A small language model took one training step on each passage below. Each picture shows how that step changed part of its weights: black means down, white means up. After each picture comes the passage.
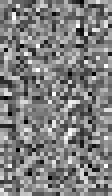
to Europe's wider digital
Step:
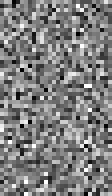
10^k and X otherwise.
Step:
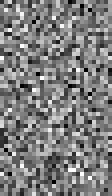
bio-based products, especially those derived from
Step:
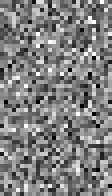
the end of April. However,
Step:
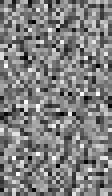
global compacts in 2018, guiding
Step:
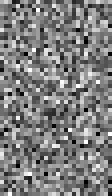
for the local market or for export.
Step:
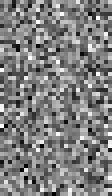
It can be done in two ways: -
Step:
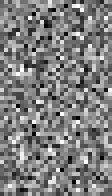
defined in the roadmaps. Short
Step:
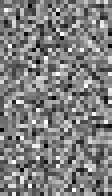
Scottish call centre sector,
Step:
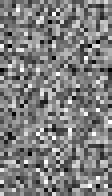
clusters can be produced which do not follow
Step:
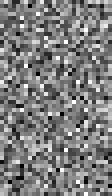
infiltrations, but also to
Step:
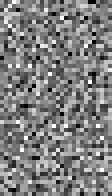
as crabs, shrimps,
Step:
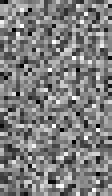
single image, and thus reduce inspection
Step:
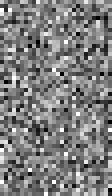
not do enough to remediate
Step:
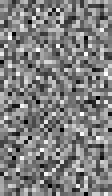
In step 2, as soon as the
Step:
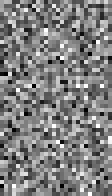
through the federal and state
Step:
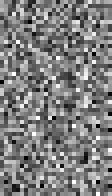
In multivariate analysis, the
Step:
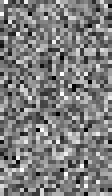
novel planetary dataset, a secondary objective
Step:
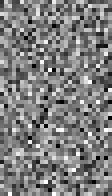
Moderate; FM= Fine
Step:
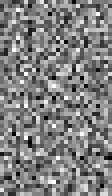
Movements present in the video are
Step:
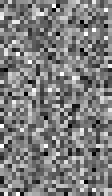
there were Greek communities and in the
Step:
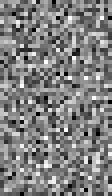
in Taiwan. Chang et
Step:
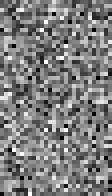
strength of children. 8-week training
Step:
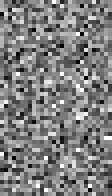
and out of man’s existential
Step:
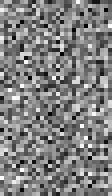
and reliability of agent-based
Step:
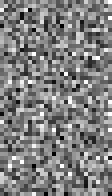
in the production of their own authentic
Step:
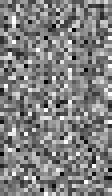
the public do not want is to be
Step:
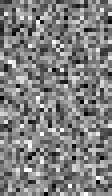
shore base. Its main advantages
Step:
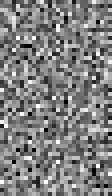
the performance of regulator circuit
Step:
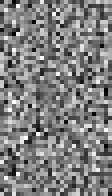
globalization for the development of States and the
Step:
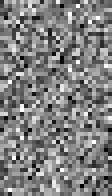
the crosslinking temperature generally affect the
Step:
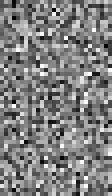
15%. The operation will be compared with
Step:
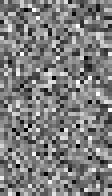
that *R. persica* and
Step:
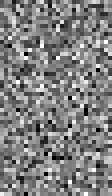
the maintenance scheduling of
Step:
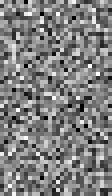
the intergovernmental body which assesses
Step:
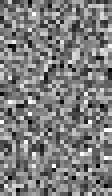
multiple regression analysis. Findings showed
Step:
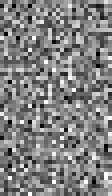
We investigate the effect of the
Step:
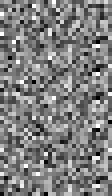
are not to getting on immediately
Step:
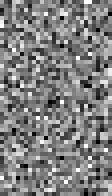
and $g(x, \theta)$
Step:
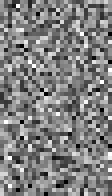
generated a large number of wastes which
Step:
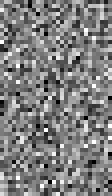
via radio or television for a
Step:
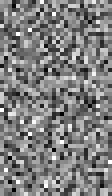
elaborated in the work, which
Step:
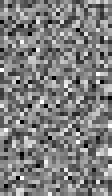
individuals and communities with our experiences.
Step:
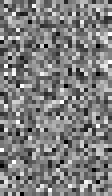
Anteromedial Portal,
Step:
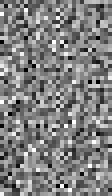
Parietal and lower secondary temporal
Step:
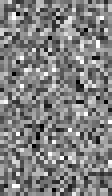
to the south at an angle of
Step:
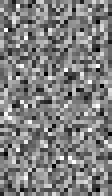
the Open Targets platform as an example
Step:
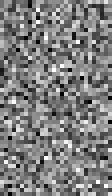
If an embargo is applied to give
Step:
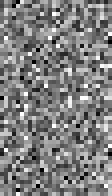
amount of -0.21 units
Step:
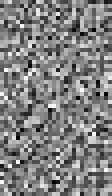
SKILL Provide evidence of
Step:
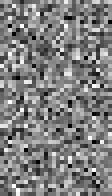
alkali producing yellow
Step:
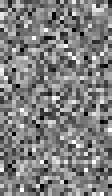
t-norm \vee it is
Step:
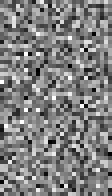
the changes implemented by the entity in
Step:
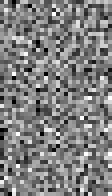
capacity for investments and social adaptation to
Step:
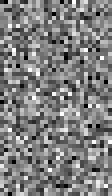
in Palopo City is more
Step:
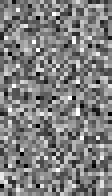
Abstract—This paper provides a comprehensive
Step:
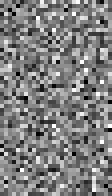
means of dissemination and education of effective
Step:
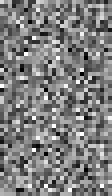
*E. coli*) were described for
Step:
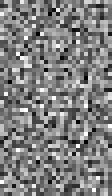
was dissolved in 30-40
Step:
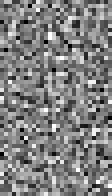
as well as to decide whether or not
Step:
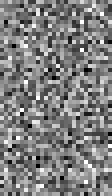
(TDR) Requirements
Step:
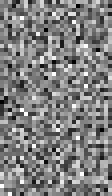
concerning our calibrations of
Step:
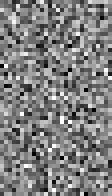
the CT scan data the different calculations
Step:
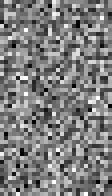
ideation and attempts. In
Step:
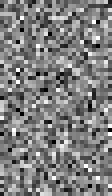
who think that brands are trusted
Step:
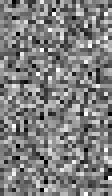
13, the reflection coefficient is measured at
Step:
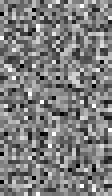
with the ELA group in comparison to
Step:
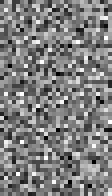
The ability to think creatively 3
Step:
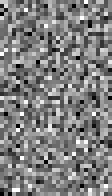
used in HBM production take into account
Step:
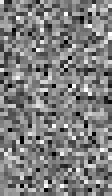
short time just while passing the
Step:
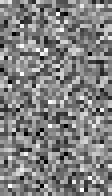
(B) *Gonatus
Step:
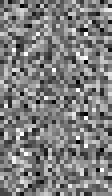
requiring surgical placenta
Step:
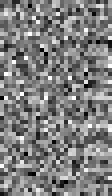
There are no conflicts to
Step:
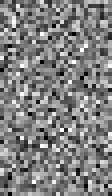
the necessary support within the school environment
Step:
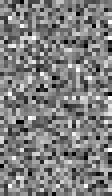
Other acquired causes of
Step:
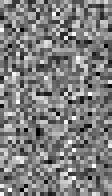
called the residence time [6].
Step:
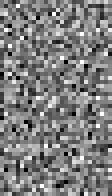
provides a product pipeline, which
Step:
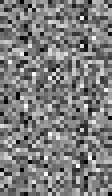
from Inulin - - - - -
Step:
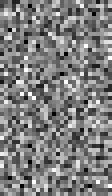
There are numerous matches that exceed
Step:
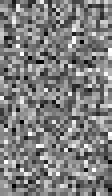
the error propagation can be well
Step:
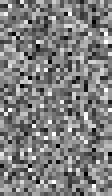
< 0.05). The students of highly
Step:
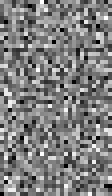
Postoperative Analgesic
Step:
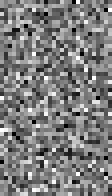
while a dust layer lies above it
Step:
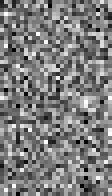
export. In T. A.
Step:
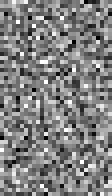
Articles and Prepositions
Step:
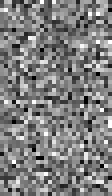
candidate genes (rare
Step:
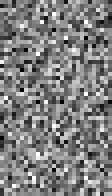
5 m each. Four treatments
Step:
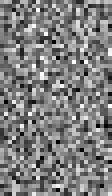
for the subsequent generation of financial documents
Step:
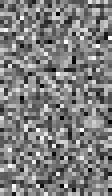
who would function effectively in the larger
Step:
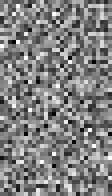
information on how the respective levels are
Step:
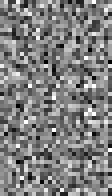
overseas. The cheese is
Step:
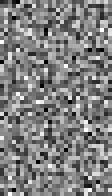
availability No datasets were generated or analysed during
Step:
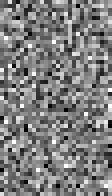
most of the patients with lesions identified
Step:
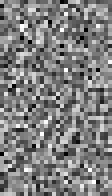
been a shift from penalisation,
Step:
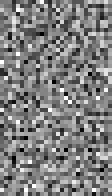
the number of identification data per capita
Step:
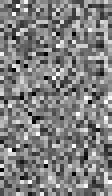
based on the assessment of actual area under
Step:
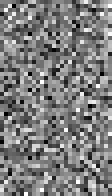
between bending moment versus
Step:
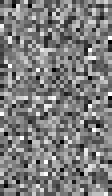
layers at failure, occurring at both
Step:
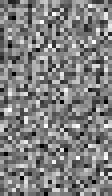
Table 1 - Comparison between EN
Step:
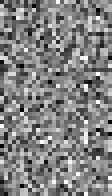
then they can definitely benefit.”
